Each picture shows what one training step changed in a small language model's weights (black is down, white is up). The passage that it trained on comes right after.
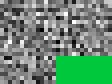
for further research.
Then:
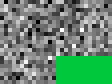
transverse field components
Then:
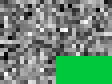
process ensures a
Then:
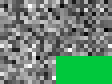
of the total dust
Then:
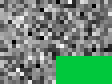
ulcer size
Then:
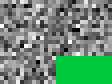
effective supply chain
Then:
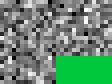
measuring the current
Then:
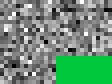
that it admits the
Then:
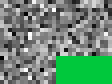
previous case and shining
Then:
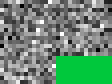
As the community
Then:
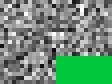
chip design which is
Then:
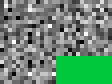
of validity till
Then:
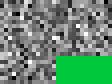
of the Concept Child
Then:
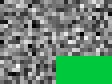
"perder", de
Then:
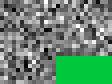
to be the patient
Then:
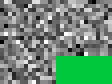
RC & yes &
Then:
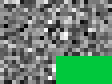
o próprio
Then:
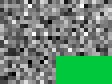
theory of physical
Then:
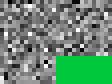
lab evaluation of our
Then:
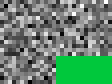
the universe was
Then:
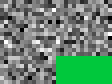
in the abundances
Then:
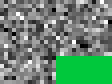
Around 80 %
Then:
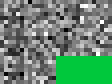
the unstable solutions
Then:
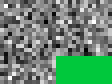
on the inferred
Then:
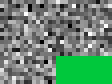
as a measure of experimental
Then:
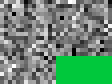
is designed to
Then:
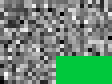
the maximum H
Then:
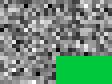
of warm inflation
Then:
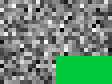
Notes left by
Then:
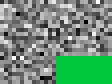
is prominent in
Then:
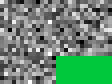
A, Daniele
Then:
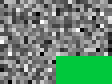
DCA is no
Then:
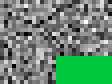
take active roles
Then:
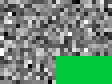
split into training
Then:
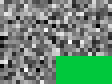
1 mg. of
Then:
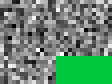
more objective information being
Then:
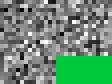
la clasificación y
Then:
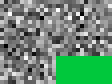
Clinic of
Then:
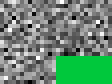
the archaeological
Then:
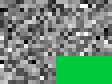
primeira fase
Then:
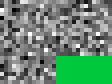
Rubob dastasi
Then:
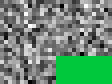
of reception,
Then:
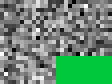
through its dependence on
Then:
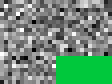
proper planning must
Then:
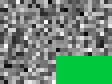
and demonstrates the
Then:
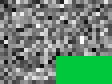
interface to share
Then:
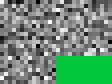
Danji i
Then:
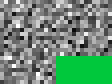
el conmovedor
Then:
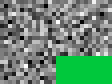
legal basis of
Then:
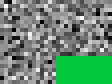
shades of gray
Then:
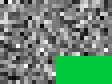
initial yield, whereas
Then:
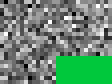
is the identity matrix
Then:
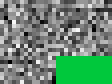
their appearance.
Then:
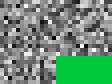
cut (see also
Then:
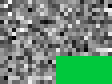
harmful to the
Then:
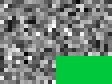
de gestão da
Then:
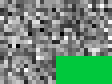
therefore fails
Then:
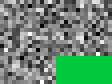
others instead of
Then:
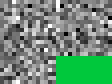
or skills.
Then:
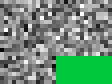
na nasypie
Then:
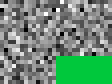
stopping to
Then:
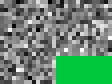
serta musik
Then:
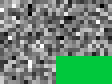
discursos y
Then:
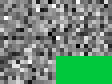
matter also falling
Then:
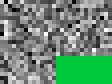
proving the main result.
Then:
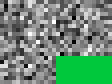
of space. This
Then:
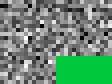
where both isotropic
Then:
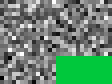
ki, burada
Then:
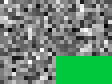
scalar particle:
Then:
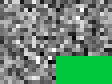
While this result
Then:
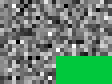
kini harganya
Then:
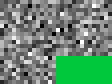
apply statistical
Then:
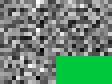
However, it should be
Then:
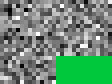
effects, inherent
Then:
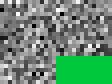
promotion agency
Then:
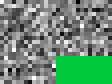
Maker: A
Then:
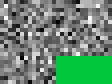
disturbance vector
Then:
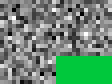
off of the medium
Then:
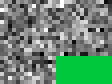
give the transition
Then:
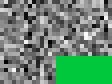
could discover the
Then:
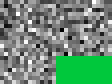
This paper presents a
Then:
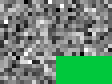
revelation as the
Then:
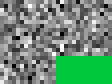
of radiation from the
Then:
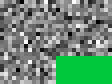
sand and cement
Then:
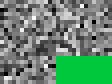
31 singlets,
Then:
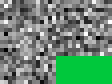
The application will not have
